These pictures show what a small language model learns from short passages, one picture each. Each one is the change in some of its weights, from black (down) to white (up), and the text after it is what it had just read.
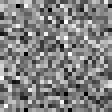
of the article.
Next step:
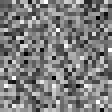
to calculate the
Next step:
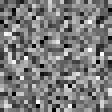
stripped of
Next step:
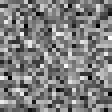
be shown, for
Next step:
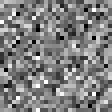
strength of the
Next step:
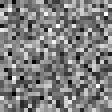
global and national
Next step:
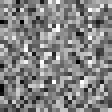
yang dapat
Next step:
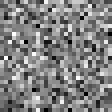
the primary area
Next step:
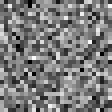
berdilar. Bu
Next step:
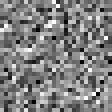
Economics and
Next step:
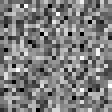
amalga oshirish uchun
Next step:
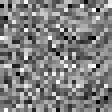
converges to a
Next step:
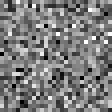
precedem o
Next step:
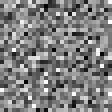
applied to predict
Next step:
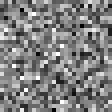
$\ell$ is the
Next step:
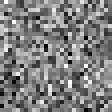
the effective number of
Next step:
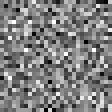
a scheme for
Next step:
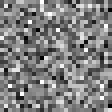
are no detected
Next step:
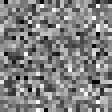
with oxygen
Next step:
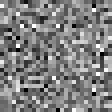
- García
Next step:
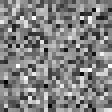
understanding of the
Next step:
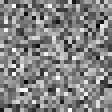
the time dependence by
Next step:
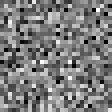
increasing prevalence
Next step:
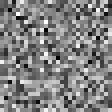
the flexibility
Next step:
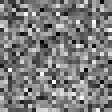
a}$ corresponds to
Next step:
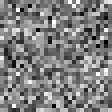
todo modelo en
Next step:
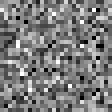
His writings
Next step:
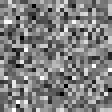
залежно від
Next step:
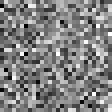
and older.
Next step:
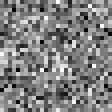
для проведения
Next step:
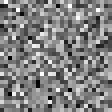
They must be
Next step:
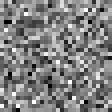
the context of surface
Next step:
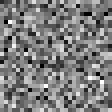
de externe
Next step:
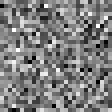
to their requirements.
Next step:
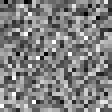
in the case of
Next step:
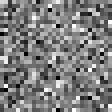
simplicity, we
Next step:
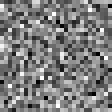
Суть технології
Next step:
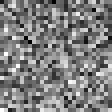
that are inversion
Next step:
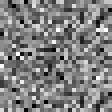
squeezed into
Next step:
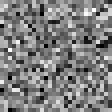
into 30 ml
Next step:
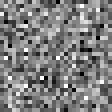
має статус
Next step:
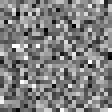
tili hamda
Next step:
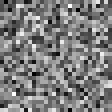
at the origin with
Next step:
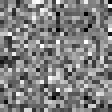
ao invés de
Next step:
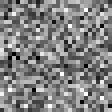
of the particles are independent
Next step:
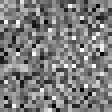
and completeness of
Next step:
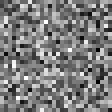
rare case that
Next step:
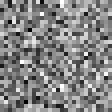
couplings as in
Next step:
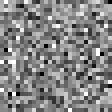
is the evaluated result
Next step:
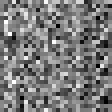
to make an effective
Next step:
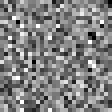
, objet
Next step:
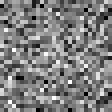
the value from a
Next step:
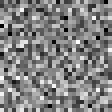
of circuit
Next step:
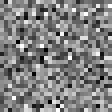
compatibility with
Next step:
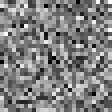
a statistical one.
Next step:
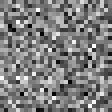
spectrum of a single
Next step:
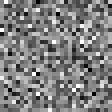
abundance of
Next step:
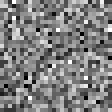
can be found in the
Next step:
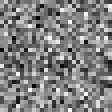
the ray tracer
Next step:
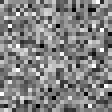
Accretions around black
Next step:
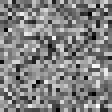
good agreement
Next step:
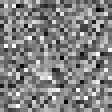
coût du
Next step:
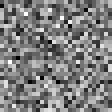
the nanoparticle
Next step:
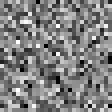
aniqlash uchun.
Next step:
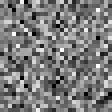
determined by the
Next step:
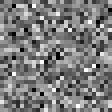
caused by a
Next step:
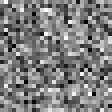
this assumption, we
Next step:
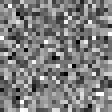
shu yerda
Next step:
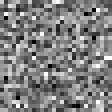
cada vez más
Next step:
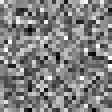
de las Naciones
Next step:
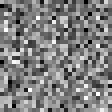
into account the
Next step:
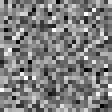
os Chefes
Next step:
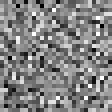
Analysis in
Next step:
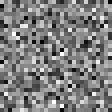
vibrational distribution
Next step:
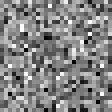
$S$-matrix analysis
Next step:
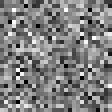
equally important, and
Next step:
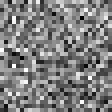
of reference in
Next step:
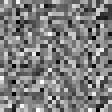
for known results and
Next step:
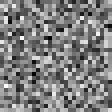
supporting the
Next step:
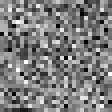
ці процеси
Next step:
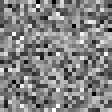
is \footnote{
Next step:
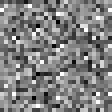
$Z'$ only
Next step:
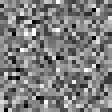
vagas em
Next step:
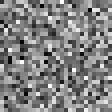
energy sound speed
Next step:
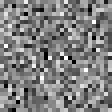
на принятие
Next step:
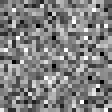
two processes and does
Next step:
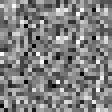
individual yutuqlarini
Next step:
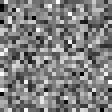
difference clear.
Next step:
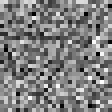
la degradación
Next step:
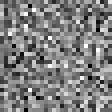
la structure, la
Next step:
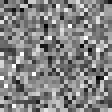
the equations of motion
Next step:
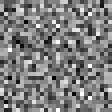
karvon bilan
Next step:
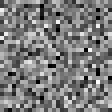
san'at va
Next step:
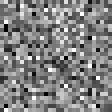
з них автор
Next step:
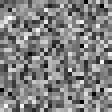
final total field energy
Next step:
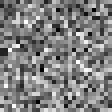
the particle brings
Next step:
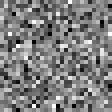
va tartib:
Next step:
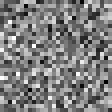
samples of various
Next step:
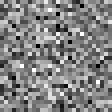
capacidades para a
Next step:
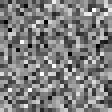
The highest
